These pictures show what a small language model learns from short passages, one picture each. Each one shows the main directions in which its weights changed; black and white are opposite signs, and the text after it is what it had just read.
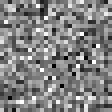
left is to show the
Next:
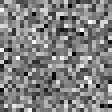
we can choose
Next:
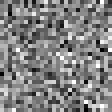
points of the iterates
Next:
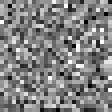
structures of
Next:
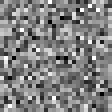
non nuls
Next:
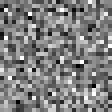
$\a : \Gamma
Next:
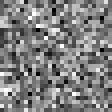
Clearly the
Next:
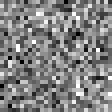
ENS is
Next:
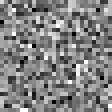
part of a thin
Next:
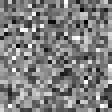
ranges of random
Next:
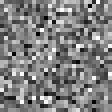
a graph $\graph$
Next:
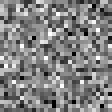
is the order of time
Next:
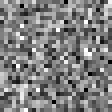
of solutions to a class
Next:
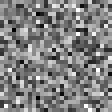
protocol, where
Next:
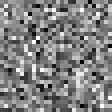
$\cB$ is a
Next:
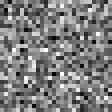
the parametrization
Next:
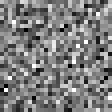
ratio. In
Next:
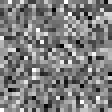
} \cong D
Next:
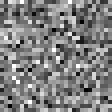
case the optimal
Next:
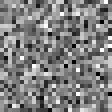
{\bf Proof.}
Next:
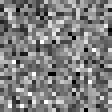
be a commutative
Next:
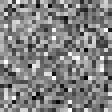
\] and each
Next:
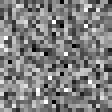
which yield a
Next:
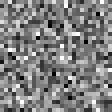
modules. We
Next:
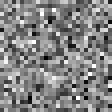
presentation} G
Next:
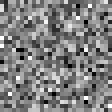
Euler class
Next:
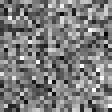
the radius is
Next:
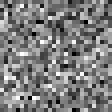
with transition matrix
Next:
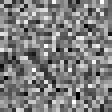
operator, we have
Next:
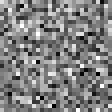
integral representation
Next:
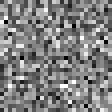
let us consider the sum
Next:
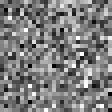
the statement
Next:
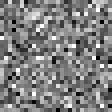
Proofs of
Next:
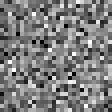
we can obtain that
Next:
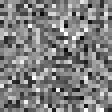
only and a point
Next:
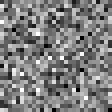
a finite-dimensional
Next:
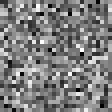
balance equation
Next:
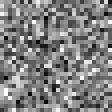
them to the
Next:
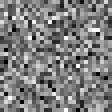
that $X$
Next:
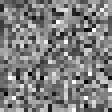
a market
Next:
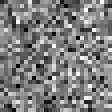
obtain induced products
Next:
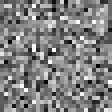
p < \infty$,
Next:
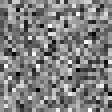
on the boundedness of
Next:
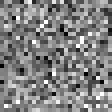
space}, we will
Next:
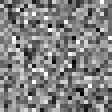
operator on $\Sigma
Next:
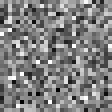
its subcategory
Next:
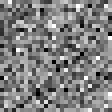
lot more realistic
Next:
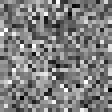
adapted to
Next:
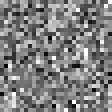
simulation input
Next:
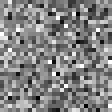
for the full
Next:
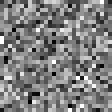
transitions. Since
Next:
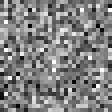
all $j\in
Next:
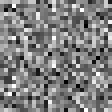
\le C$. We
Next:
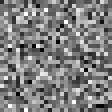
map $f\colon
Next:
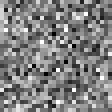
(or pc,
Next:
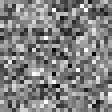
following is a lemma for
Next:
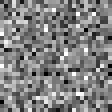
x_0 \quad
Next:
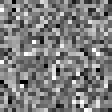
in mind, we
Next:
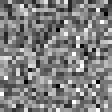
of convergence $\log
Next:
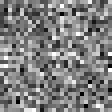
the form $\delta
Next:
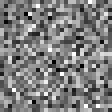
$\Psi \in
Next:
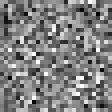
$\gamma '\subset
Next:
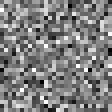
we omit
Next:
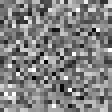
have computed the
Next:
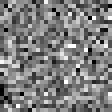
and} \quad
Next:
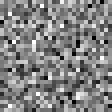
whose probability density
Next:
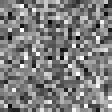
of generators is
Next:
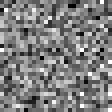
possible, using other
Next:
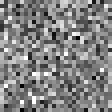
any adaptive
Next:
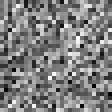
which means that
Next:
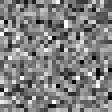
has been obtained by
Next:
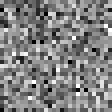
be a weighted
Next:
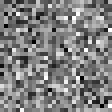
T] \times
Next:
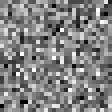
of the underlying space
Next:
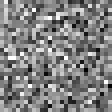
so $D \leq
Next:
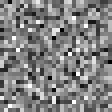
inequality for normal
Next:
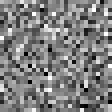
are all without
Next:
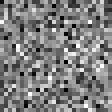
definable set such that
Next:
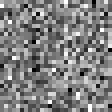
and then choosing
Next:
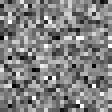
details are
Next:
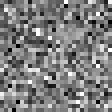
Heun equation with
